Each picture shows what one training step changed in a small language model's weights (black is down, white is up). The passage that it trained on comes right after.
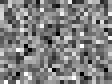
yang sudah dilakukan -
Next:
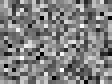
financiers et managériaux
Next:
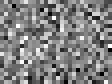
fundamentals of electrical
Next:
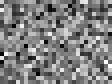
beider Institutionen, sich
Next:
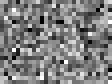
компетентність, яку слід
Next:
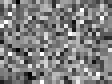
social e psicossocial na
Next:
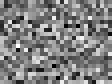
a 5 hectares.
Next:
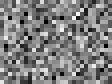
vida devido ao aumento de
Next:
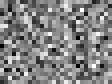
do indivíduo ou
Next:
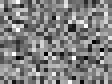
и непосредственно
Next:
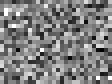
A Framework for
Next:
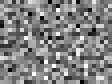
information allows management to
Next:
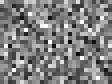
edad. La creación del
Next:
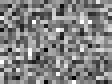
Albert, membres du
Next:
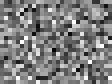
iniciativa privada através de
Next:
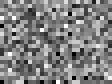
etwas abstrakter
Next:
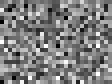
розглядають ці процеси
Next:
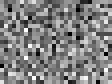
(младше 20 и
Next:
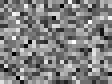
tarix zarvaraqlarida
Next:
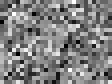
и невежество,
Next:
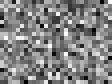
объектом. На самом
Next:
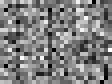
popoarele lumii
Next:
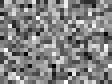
муниципального образования /
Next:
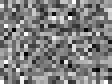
betakror baytlari
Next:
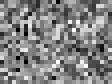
tizimida mustaqil bilim olish,
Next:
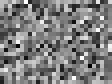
Speicherung wird das
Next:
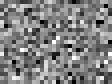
mereka dilakukan di
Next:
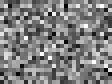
é muito tênue.
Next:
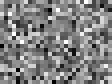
el tiempo establecido Aula
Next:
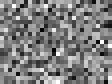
aperta dei dati della
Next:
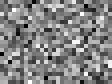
tinham maior incidência
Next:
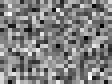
дитячої праці
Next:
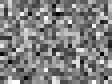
daha az uygulama ve iş
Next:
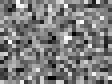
Zum anderen wirkt die
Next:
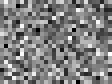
essere abilitati a
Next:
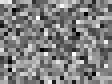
er wellicht toe
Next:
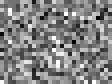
óbitos e demandas
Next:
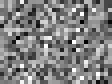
sterkten én
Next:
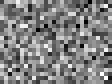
essa ideia de maneira
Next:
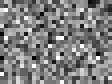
meio desta atividade logrou
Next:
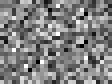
yoki ichki ohak yoki
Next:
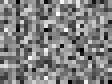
tomando en consideración el momento
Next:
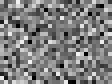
simples que permita o
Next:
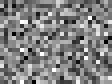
15. Бобоёров
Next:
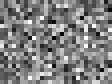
bosqichida tennischilarning
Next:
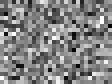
LXVI, num.
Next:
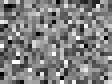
моделей дронів, їх
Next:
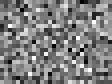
борасида муҳим
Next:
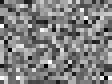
de gobierno. En el
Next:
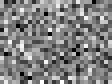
concentre en la comunicación de este
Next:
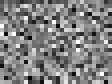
functional electrical
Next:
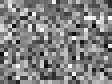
ilmiy nashriyoti,
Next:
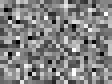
и в условиях облачности.
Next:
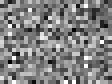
характерным для последней
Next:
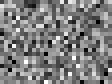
içinde çalıştığını
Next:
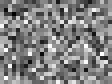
Янги Ўзбекистонда
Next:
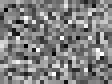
и формирование стратегий
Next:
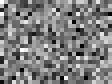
ta’limning samaradorligini yangi
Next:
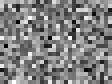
Sol, uma das principais
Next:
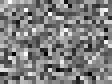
da tecnologia da informação e
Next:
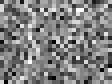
out through financial control,
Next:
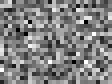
Fonte: Os autores. Para
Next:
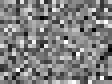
mencionar en La Haye
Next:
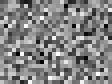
neutralização era o
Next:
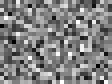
результатах деятельности ФТС России
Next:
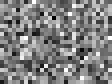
creativ, urmărind
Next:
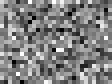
en América Latina ha
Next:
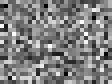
ХХ ст. Виклад
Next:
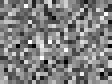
muhim ahamiyatga ega. Ular
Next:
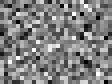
limb injuries,
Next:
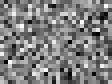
*Til qılısthan
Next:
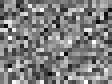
сроки и иными*
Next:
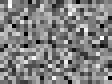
jihat uyg'unligi
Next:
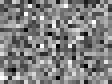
организме детей,
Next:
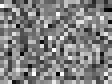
loucura assim”.*
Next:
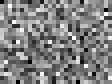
открыв тест в
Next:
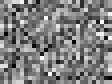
se explican en buena medida
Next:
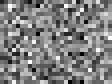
лексикон политиков и
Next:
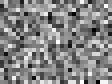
cepat. Berdasarkan hasil
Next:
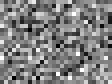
органов внутренних
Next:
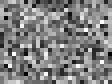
con la estrategia comunicativa
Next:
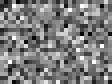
teatrlarga borgan
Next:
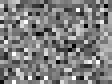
"festividade". Nas
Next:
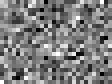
учун бак; 26 –
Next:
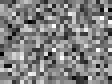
efecto de ensanchar
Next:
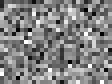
- масса частицы,
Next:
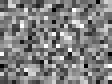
requires the use of modern management
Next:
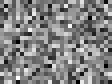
– einer davon ist unser
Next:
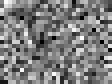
of certain genres and
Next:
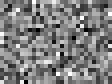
pentru autori s-a
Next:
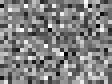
Taqyīd dengan
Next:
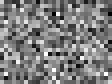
आणत असतात.
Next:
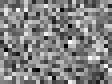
This study suggests that
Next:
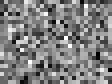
kamar yang memungkinkan
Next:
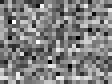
наукам, доцент
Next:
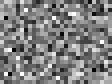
é necessário equilibrar
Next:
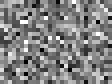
teknologi yang mampu
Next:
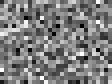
da cirurgia minimamente
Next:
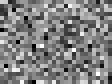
Programming Courses.
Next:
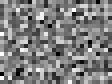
sanaladi. Talim
